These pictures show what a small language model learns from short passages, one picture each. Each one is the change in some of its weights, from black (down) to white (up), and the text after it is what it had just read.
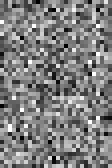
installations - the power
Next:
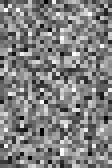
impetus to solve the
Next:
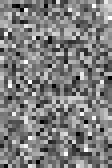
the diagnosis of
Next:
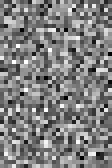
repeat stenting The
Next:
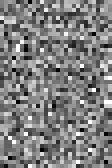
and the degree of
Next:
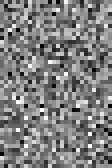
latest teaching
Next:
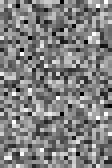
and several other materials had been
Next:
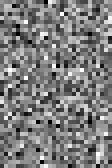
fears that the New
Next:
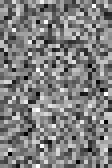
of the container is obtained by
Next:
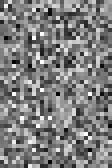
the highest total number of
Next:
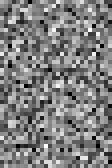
sizes 3 and 4,
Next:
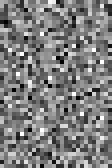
Childhood trauma
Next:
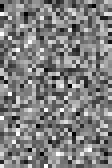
of collision avoidance
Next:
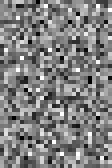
provides a good hand in
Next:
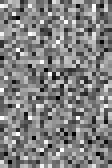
risk aversion from decision
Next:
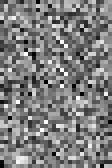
properties which facilitate
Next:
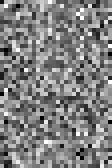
glaucoma is
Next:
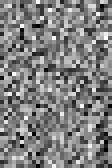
increasing continuously through
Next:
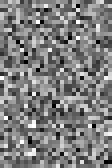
NE Eresidae
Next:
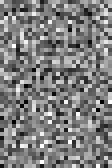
to a top site in the
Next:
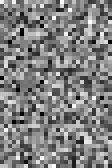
process orientation is a
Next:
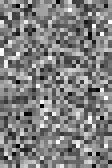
Figure 3 shows that 83%
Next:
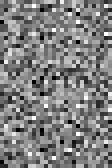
(Suspension of
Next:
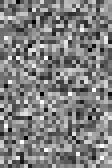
packages, each affected
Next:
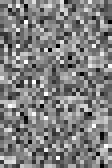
and illegal
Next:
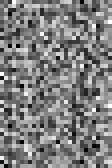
participation and representation of
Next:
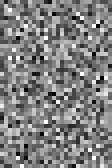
q -subsets
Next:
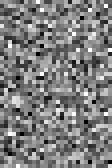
local and prolonged
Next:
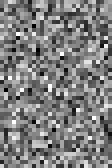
was studied. The presence
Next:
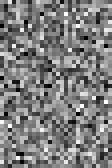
power plants, such as high
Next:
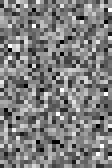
Legal compliance
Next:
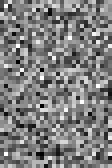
the kernel function that
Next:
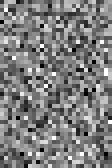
process are of the great
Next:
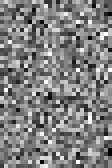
the ones that intersect
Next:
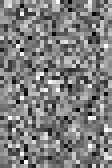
has been delegated to
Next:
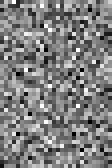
year or the preceding year
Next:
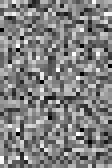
on Eastern Europe,
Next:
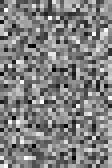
parameters among treatments.
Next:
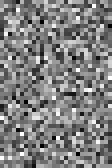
Scots pine and
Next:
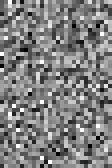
patterns, but is
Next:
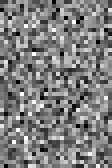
benefits of the modern
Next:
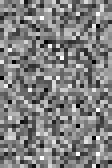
organized as follows.
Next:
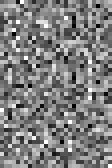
Strategic Research and
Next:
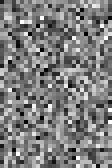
ducklings in
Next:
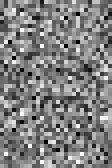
to the impossibility of
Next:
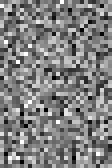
academic lessons,
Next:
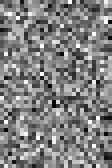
instruments are feasible
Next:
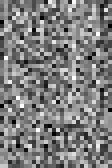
innovations frequently require the
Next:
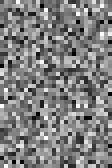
girls. In
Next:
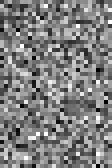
tools emerged during the
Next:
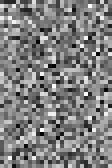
- \theta_s)
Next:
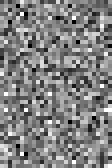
exclusively through
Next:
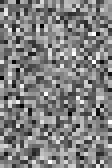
acids, followed by
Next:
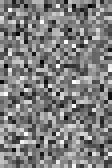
Water Treatment Plant
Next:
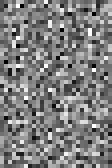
School Students,
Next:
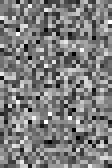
and research skills, research
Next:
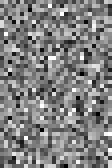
from Bodø (AT
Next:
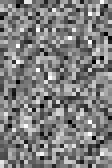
at 3 mL/min.
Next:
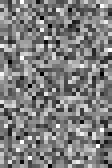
and improve grain quality,
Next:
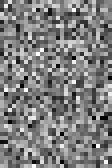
the environmental consequences of
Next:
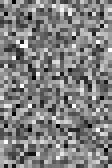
aim to contribute to the
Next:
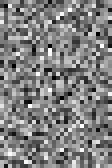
in the school's LMS
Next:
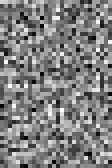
“sa ri ri
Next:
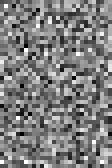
by Worsley and
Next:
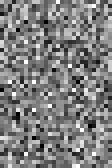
preparing parallel
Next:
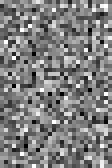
students who learned the
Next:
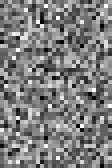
offering essential
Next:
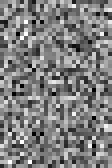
is a need to expand
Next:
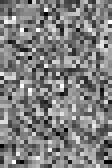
and change in later life.
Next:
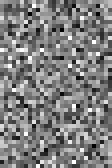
Crop Protection,
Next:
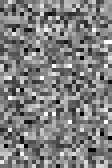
on the GBHGIS
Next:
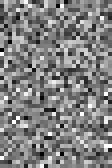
is quantified for
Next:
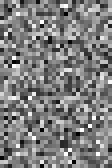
the RAM address
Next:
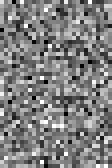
levels, which showed a direct
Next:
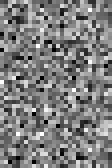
in Scientific Research and
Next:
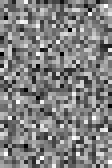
recruiting mechanisms may
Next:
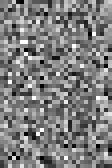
framework one may also define a
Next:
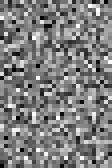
no comprehensive and
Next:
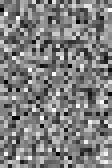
to great increase in development of
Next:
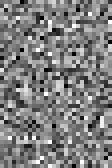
physical and mental health has
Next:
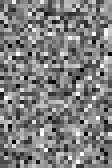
of the status indicator
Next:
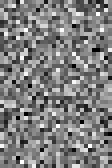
and 3 volcanic
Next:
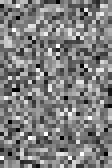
It consisted of five
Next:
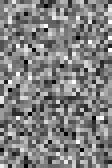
makers and governing
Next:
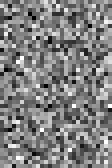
the present method. The center
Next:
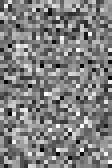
the development of understanding and of
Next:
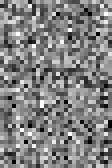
to for performance improvement.
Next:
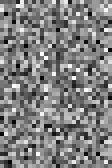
in Cairo. The
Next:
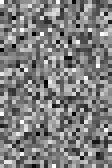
imposing edifices and
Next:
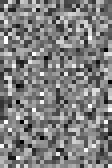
an important factor that determines
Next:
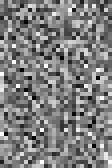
reactors were opened,
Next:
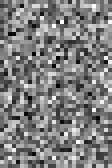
occupation 60% of
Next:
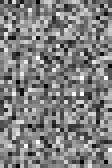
an important marker to estimate
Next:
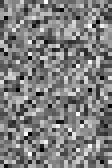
of extract and base of
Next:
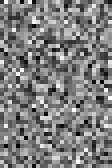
of patients' speech was
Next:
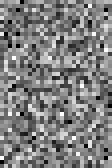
The participant was a healthy
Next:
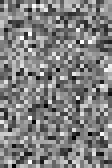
means for providing access to all
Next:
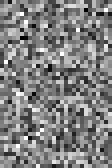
the condition is designated as
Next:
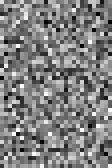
contingent, or a
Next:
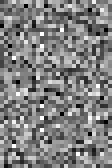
like many other agencies,
